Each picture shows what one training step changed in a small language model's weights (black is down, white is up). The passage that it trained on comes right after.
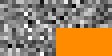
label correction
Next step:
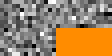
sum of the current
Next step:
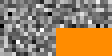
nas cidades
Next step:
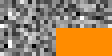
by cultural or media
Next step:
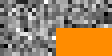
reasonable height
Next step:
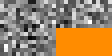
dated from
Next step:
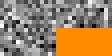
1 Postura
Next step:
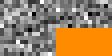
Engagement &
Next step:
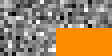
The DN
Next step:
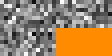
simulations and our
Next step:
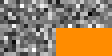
host is
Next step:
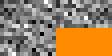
deposited on
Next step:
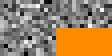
as a complete
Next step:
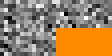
figure, a
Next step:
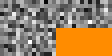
with a high
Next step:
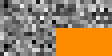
we continue
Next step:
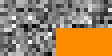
created a
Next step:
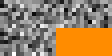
is the probability of
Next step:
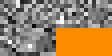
importante ale
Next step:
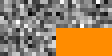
data points in the
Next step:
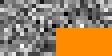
multiple notes from
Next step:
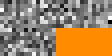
the Tandem
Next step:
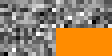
can separate the
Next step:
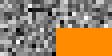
Development –
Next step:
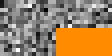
willingness of
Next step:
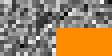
physical measurements used to
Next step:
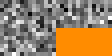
verband met
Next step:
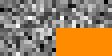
detected are given
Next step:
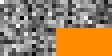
evidence between the
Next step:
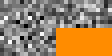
transformação de
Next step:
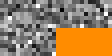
using a sequence
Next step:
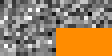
uma forma de
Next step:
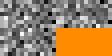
increases. The
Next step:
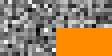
measurement on the second
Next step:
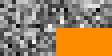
way of photon,
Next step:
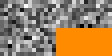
of integrated
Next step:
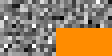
0$. Taking
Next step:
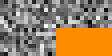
in terms of the
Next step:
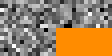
may change.
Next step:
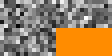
behavior, increase physical
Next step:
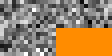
such that our measurements
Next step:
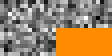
coronal type
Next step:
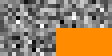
I want has
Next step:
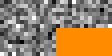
planets if they
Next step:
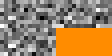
software to run
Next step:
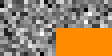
Bu esa
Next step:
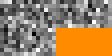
the frequency and coupling
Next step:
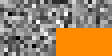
However, in this
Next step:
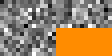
lhe dar uma
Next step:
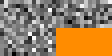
of NSAID
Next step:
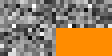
include all of the
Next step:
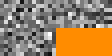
contained a total
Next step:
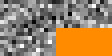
in The Present
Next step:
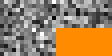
negative side
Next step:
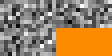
of every person's
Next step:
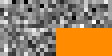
different models, and
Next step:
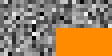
a focus on
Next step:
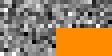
angles become
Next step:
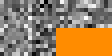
transmission quality and
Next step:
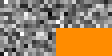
m pebbles
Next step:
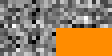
participant was
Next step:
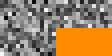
the pole in
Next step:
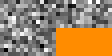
or equivalently
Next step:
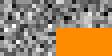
dan Daun
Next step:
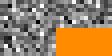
acordo com
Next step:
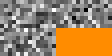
needed to
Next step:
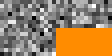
analytical results are
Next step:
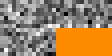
development, there
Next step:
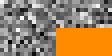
evaluate the differences
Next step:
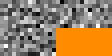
become constant. The
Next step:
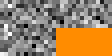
Human Health
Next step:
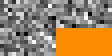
urgent need
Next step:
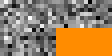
hydrogen at
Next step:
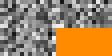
to transform into
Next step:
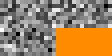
to improve the
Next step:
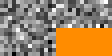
to carry out
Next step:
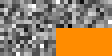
makes it possible
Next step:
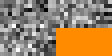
forming any
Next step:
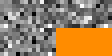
quality risk management
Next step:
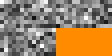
understand this result,
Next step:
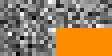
is PI of
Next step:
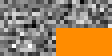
prevent a
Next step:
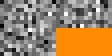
routine control
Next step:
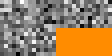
state of ensuring
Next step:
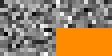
is no significant difference
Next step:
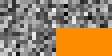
to include such a
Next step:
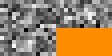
could reduce further
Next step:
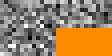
large energy, both
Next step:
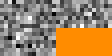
traditional method to
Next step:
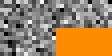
yields a
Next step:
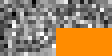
the BS
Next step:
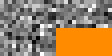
assessments were
